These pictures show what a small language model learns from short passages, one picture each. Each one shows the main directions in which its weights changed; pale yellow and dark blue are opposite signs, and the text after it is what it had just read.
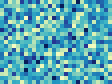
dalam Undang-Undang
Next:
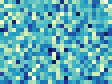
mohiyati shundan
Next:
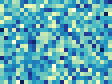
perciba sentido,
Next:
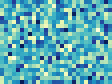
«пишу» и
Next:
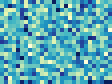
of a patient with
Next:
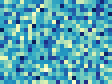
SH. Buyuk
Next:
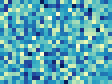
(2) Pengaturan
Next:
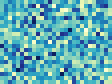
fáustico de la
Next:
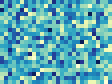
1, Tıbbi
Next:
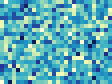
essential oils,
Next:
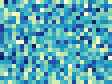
AND PUBLIC
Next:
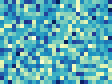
részletezi az
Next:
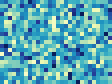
daha proaktif bir
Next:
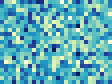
के बीच
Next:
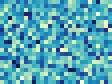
сфере предоставления
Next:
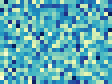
G. A pilot of
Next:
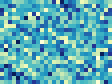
ser aceito, de ser
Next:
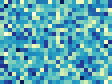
12-maktab geografiya
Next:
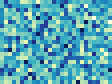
puede ser una fortaleza
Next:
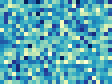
bo'lib, unda
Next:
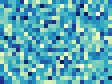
olabilir. Farklı
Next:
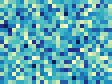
vídeo “A
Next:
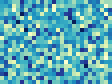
reformed customary
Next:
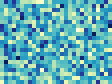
DE PASAJE”
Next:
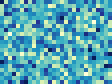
Cloud, which
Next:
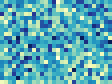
на кредитування
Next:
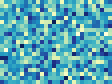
във врата,
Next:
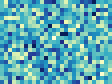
yaratiladi. Bizning
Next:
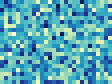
como *tchau* e
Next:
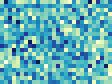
em que se fez presente
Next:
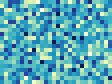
tomonidan tuzilgan.
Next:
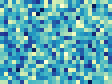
va insoniyat uchun ahamiyatli
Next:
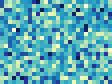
bilan bog'liq muammolar
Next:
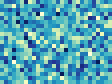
- Nevermore.
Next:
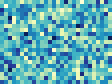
É o transporte mais
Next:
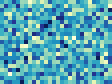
реформы, система
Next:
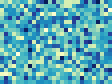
tajribadagi esa 8-
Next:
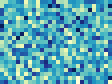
tilini o‘qitishda
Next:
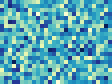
yo‘naltirilgan bank
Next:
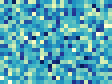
- сування моделей,
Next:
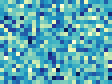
de Resultados Os dados
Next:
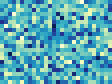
Насадження представлені
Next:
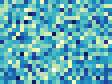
História da minha
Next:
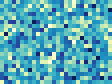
rang bir baytda
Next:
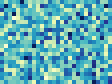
m/s; Δv
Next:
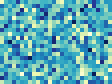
Litter. Publications
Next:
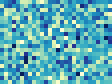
исследований в этой
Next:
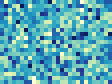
alapján kell
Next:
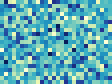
portal de informações para a
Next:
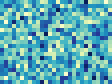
в исследованных условиях
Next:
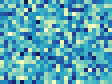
to remember that the
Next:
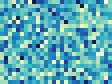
contribuciones ordinarias
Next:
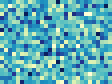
але й набуття
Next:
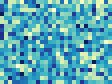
grati va da liter atur
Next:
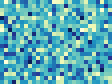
dus à la rage
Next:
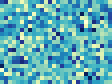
oldest universities in
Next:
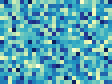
etgan. Ushbu
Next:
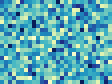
Ahmad, M.,
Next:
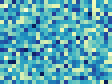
road mapping
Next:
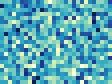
ТЕОРИЯ И
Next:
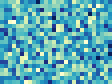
hisoblanadi. Organizmda
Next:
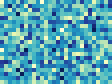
principalele instituții
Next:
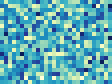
las escrituras de los
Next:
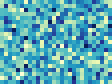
Франції чисельність
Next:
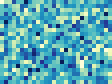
bolaning kundalik faoliyatida
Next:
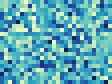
matematik ta'limda
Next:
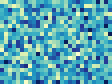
що адаптація
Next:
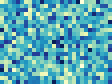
Age*, pagine
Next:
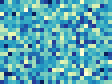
operasional seperti
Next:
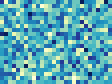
alternative for waste
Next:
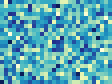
Journal is registered at
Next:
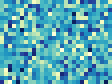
lado sombrío de
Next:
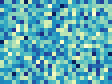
et al. Introdução
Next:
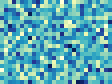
letter and a conditional
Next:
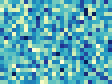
que a malária pode ser
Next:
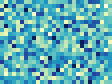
uni ritmik
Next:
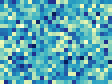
matematik obyektlarning
